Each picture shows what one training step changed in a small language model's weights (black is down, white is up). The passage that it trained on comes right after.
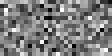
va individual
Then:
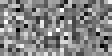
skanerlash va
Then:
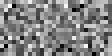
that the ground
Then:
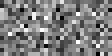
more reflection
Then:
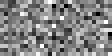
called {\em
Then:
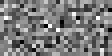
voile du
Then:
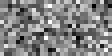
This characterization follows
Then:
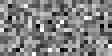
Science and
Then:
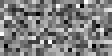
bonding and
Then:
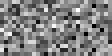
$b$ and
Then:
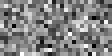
for $n$. We
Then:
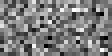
que apenas a
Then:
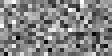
one specific class of
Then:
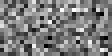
que apenas
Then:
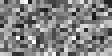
boundary measurements,
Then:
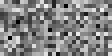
running on an
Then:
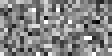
the definition of the
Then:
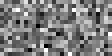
leggen met
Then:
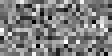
für eine
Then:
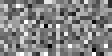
\] for some
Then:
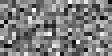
system is hence
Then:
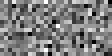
are somehow
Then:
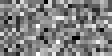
formula in Section
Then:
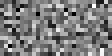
as minhas
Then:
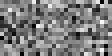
are intrinsically
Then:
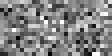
the formal group of
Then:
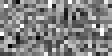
note that in fact
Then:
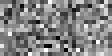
is given by the
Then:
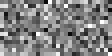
in the model. The
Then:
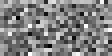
is often used to
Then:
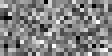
It is easy
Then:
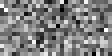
conditions. We discuss
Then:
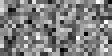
complexes, and
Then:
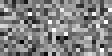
the skills
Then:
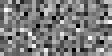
mereka di
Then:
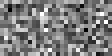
state, there have been
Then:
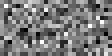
prostatic specific
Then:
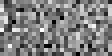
и стаж
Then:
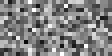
previous stage
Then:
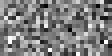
políticas de
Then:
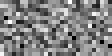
algebra either of
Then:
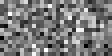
de todo o
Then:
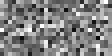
+ {\mathcal O}(
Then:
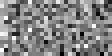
integers $1
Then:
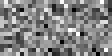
with $\mu =
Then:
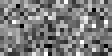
acelga como de
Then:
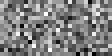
Updating the
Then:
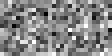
phase boundary of the
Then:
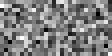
by all the indices
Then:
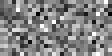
parameter which controls the
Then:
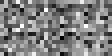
be attributed to
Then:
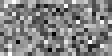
the maximum number
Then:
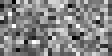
that $\sigma_{\rm
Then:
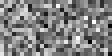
dimensioni $p
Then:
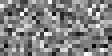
at improving the
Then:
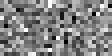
to the fact that the
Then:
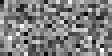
the second kind.
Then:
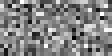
this implies that
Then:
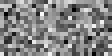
of the control system,
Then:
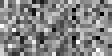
solution of this equation in
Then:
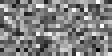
complex material.
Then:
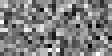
through $x$.
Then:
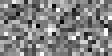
Assume that
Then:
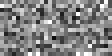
forces in the
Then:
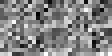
boundary conditions.
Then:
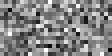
is the mixing
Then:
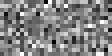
in the direction
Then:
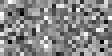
research direction
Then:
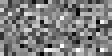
den Chancen
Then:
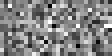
$S \in
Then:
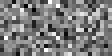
del mundo,
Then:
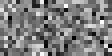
the expansion of
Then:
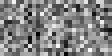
quantum modes and
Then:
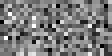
precoce do
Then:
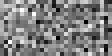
be a coordinate
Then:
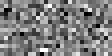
can provide
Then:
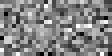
for the overall
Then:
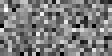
U, bu,
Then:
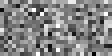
critical line and
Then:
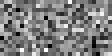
de service un
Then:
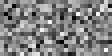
normal to the
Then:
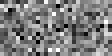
\sk This work
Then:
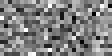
to the fact that our
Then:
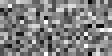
the next
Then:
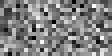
and secure.
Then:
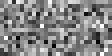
equation of state do not
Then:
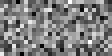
same month between 20
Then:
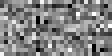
\hline \hline &
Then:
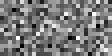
Das, and
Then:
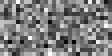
problems, we use
